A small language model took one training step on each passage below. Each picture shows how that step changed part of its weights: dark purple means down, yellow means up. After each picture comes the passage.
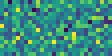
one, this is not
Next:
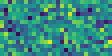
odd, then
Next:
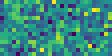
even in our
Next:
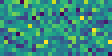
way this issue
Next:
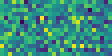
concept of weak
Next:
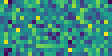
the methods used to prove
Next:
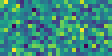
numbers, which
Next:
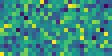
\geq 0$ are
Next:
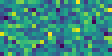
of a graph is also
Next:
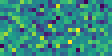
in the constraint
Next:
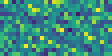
set partitions.
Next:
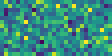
to internode with
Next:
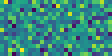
the generator data
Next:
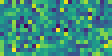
ring $R$,
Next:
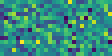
of cyclic
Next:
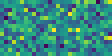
of a large number of
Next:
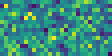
a cousin of
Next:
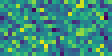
as a full
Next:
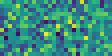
is $S$
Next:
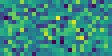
of rotation of
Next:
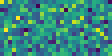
factor models which
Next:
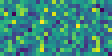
positive unital linear
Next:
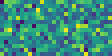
matrix order unit ideal
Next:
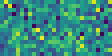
evaluation of the
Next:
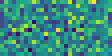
a nonzero vector
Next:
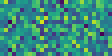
the characteristic sequence
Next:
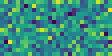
that make Hill
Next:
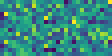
if such an extension
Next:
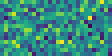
of all variables from
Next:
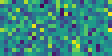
$\epsilon$ also satisfies
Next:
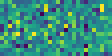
By [S, Theorem
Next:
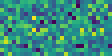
wanders out
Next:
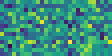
the climate
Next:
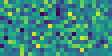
by their position class
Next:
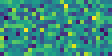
of order $\mu$
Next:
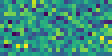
in an extended
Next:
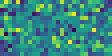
Elliptic equations
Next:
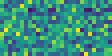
we use them to
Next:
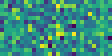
different nodes, using
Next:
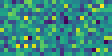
left part of a
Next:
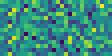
that the codimension
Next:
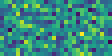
H$. Suppose
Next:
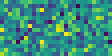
numerical eigenvalues
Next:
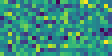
for $1 \le
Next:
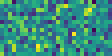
set $B=\langle
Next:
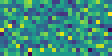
circular factors of
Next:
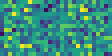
- \cos
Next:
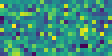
melody 1
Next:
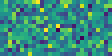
the color order, then
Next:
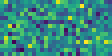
and the classic work
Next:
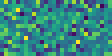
to $\Bla,
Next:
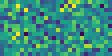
to see that $$
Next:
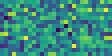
of degree at most
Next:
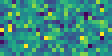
Let $G'$ denote
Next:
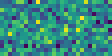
deleting exactly
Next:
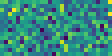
that \be %
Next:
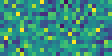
Now consider the standard
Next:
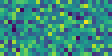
the planar
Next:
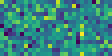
)$ is the algebra
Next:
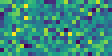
GAP list
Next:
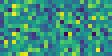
y} \right).
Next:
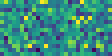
left hand side in
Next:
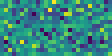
of Primes
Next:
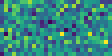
odd generalized
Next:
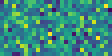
In our case,
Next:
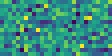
following results from the
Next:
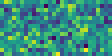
turn, this
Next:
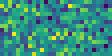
\qquad \qquad
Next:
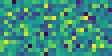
polynomials $g,
